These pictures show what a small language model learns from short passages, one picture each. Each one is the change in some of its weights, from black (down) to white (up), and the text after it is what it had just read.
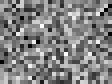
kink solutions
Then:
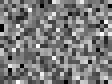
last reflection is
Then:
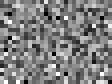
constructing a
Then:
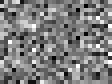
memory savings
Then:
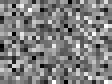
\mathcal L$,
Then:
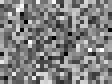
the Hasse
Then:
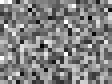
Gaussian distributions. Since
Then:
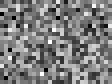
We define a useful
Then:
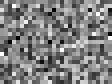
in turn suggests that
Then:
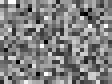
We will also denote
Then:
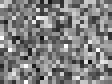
the plasma current
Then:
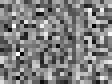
rotated to
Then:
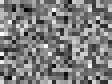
this metric is
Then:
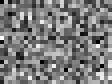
exists a number
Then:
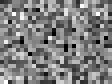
a diffusion process on
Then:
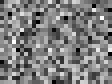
method produces robust and
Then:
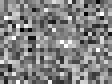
are convolved
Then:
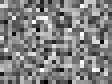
the noncommutative differential
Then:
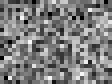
and never vanishes:
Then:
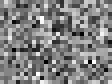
using the associated
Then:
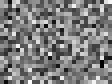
summand in
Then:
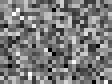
can be no
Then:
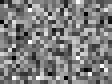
discussions. This work
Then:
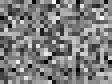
is still invariant under
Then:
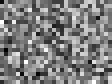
since the curve is
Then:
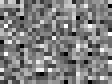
KK modes for
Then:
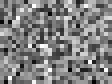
our knowledge, no
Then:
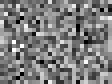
numbers have been determined
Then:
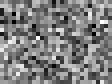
Perimeter Institute
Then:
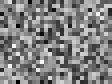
in a Gaussian
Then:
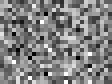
67 candidate
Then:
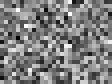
only numerical solution for
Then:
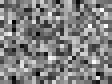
This is motivated
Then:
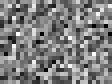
Leap year or
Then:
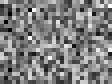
inverse procedure.
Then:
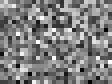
fourfold improvement
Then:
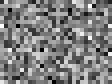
paper, it is
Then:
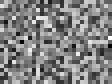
the analogous quantity would
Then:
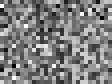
the type of empirical
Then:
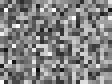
the quantity $\mu
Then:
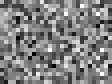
of a matrix related
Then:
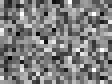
polytropic index
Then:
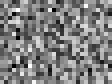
ratio random field
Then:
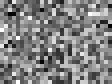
in electrodynamics.
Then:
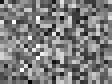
topology is the
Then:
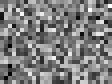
such as having
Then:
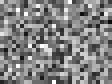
our methods similar to
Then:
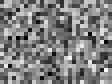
and how we implemented
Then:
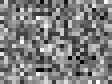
derived for the two
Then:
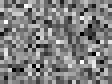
the one which gives
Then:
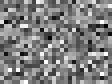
share of inequality
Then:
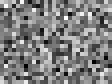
found when $\Delta
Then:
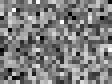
parameters $(g,
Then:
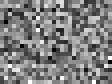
hypersurface which at
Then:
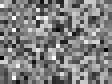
the transitive group
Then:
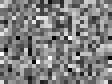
the sources that are
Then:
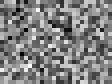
construction of universal
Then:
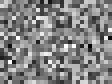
the helicity amplitude
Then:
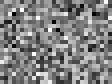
the two bit
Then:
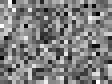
$\nu$ and
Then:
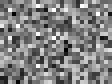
a suitable {\em
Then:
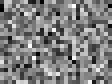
associated with these generators
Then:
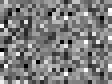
show that $\tilde
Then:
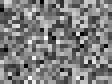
with some common
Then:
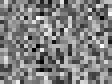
for the SM
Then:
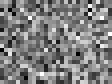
For each channel
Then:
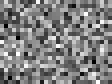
we solve a quadratic
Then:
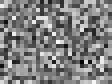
the general formula
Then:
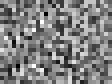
application of Lemma
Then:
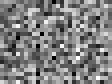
omit from now
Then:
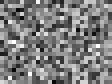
systems should be quite
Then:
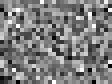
nonzero cosmological constant equal
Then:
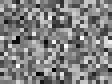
geometric nature of the
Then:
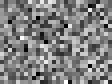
As in the
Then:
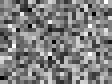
relevant arguments in
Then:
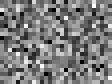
define a function
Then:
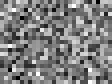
& Costs \\
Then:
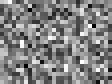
a local homomorphism.
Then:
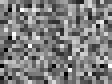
time scale for all
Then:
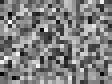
of things and
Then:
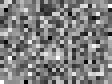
$\alpha$ by
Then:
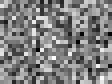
the above quantity from
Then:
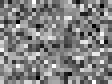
The above relation extend
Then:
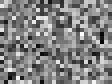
the geometry of the
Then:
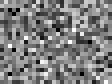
but has exponential
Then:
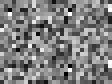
datasets target traditional
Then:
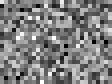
hardness; density
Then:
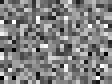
this difficulty is
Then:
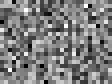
$m$ and
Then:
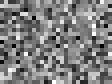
cannot define a global
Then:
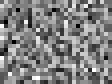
free radicals that
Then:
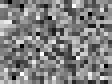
Carnot group
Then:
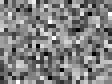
(ii) is
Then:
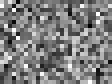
$\phi$. The
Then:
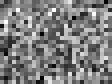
or equivalently that
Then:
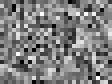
It published the
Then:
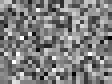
a factor 5.
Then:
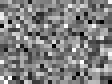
affine Hecke algebras
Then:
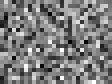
length $n$,
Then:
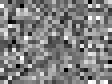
Maxwell equations
